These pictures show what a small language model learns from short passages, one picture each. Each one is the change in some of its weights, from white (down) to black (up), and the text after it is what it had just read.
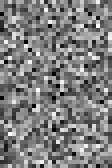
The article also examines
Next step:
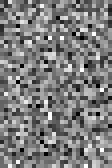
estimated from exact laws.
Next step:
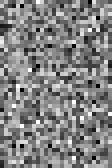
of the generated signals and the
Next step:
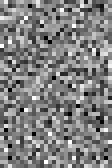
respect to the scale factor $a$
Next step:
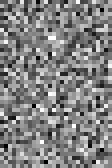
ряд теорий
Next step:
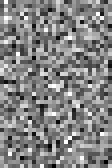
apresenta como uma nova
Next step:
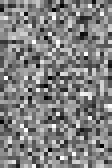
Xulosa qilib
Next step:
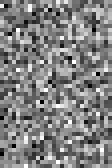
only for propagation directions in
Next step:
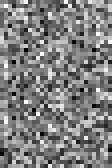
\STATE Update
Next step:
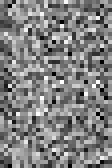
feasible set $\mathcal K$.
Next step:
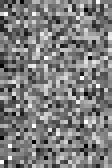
matter density fluctuations
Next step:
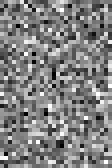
have $({\cal R} \circ
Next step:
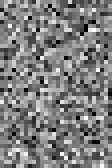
chosen in preference
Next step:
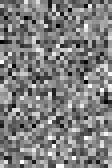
{\em Physica A,\/}
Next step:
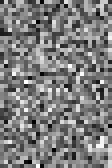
regards to the planar
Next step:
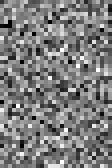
SME there are operators with mass
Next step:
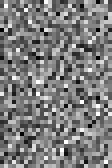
benchmarks further constrains
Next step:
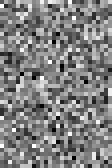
the experimental data. We note that
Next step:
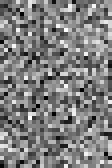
TABLE I. Results
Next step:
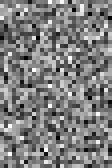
theory. The large but finite
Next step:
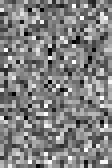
Heiland Observatory in
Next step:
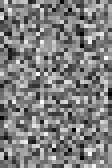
picture, the details of this
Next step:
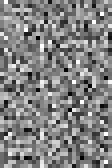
de la comuna en el
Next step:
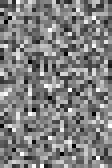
and perceptions of love
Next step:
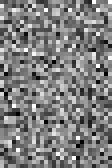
tarzida tasavvur
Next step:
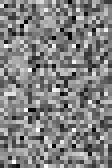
of Toda theories on the
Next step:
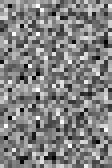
\end{equation} Once we
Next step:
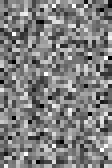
states form a complete basis of
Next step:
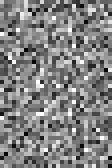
set of the first fundamental form
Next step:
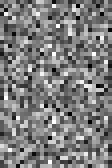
can help boost performance.
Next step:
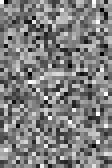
– aber auch Interpretation
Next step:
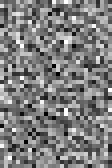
)$ vanishes:%
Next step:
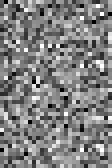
объема работ, в
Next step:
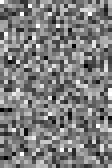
the FIR reflectivity indicates
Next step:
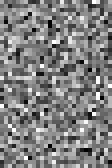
xos sintaktik
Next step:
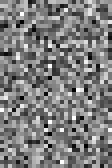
E. Hill, Betsy
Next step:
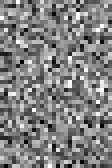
in order to make the results independent
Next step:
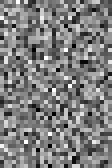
in deze dochter
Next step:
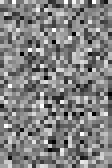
fließend seien,
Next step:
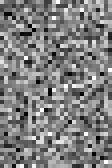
y los Objetivos de
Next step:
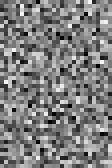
en Arena comienza en
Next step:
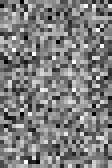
sus partes olvidadas
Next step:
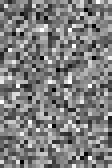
the order-dependency in the
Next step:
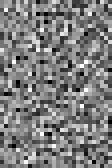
fuqarolar mulkiga
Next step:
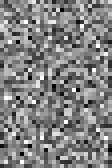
1 sec, pipe length of
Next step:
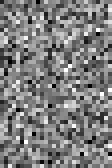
производство не
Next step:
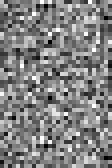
But - ter - fly
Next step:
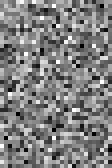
as $i$, the following condition is
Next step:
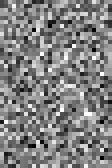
único y su
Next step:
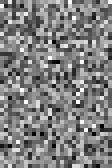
the associated Lax pairs in the
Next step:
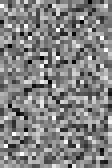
où de nombreux
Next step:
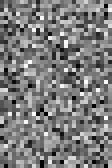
и реальные примеры
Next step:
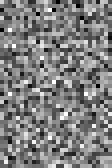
message, and the
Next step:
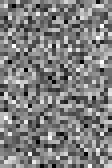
на трупі. І
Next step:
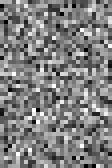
tangential velocity, one can
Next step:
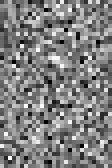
ausfindig gemacht
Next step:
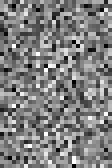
experiences a steep increase
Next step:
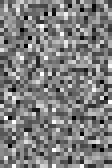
с последующим
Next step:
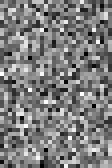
in QC is the measurement of
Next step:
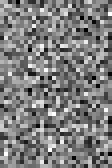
1. Akıl
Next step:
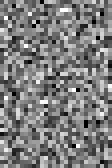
C/C++ programs
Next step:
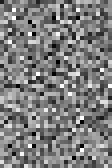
We compare this limit with the
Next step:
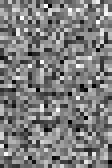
naturally acquire transverse
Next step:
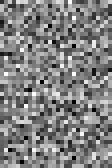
the default language
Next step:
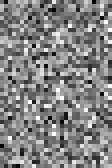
vositalarining faoliyati
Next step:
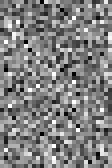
The main aims of this
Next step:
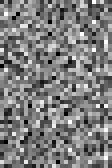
1 Model Prototype
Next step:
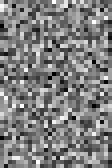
Razak, M.
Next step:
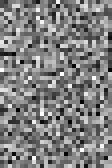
a reference. In any
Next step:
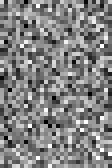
can give masses to the
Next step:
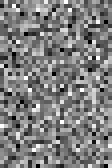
bu uning arbitraj
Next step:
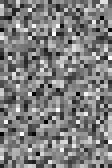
continuar estudios superiores para
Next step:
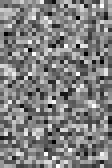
PNe candidates were
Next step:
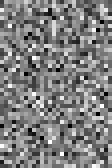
worth further study. Even
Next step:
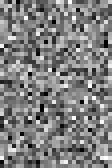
the DEV, BA and T
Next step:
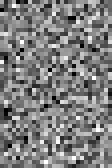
A. Anisotropic spin
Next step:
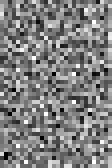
higher modulation frequencies are
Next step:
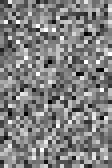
show that the lobes of
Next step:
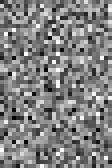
two degenerate quark
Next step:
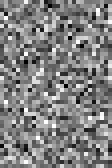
ijobiy ta’sir
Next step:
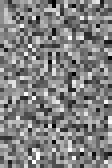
the von Neumann
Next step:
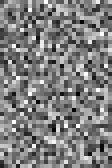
datasets. We believe
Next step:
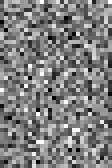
was deposited on top
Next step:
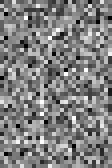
is uploaded at
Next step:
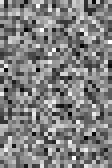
give the relative rates and energy
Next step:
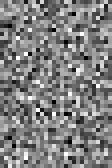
evaluate whether statistically significant
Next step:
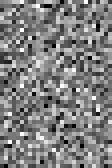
this contrast, comparing the
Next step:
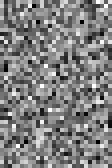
claiming he needed the
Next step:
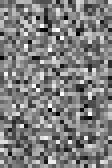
portata avanti sulla
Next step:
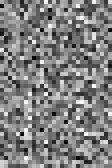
muvofiqligi va
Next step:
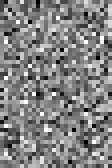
ериседи [4].
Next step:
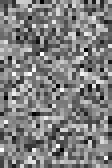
gapni o‘qib
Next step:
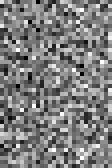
за здачу права
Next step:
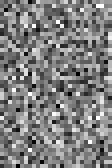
çok boyutlu
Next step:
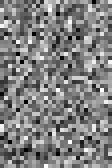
shown that the energy-momentum
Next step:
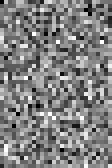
authors are grateful to
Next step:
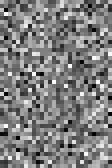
maktab hamkorligini
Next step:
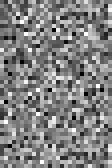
different gas accretion rates,
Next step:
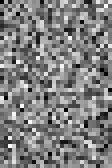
ik het onderzoek
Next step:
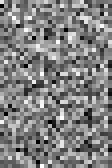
o'qish kitobini
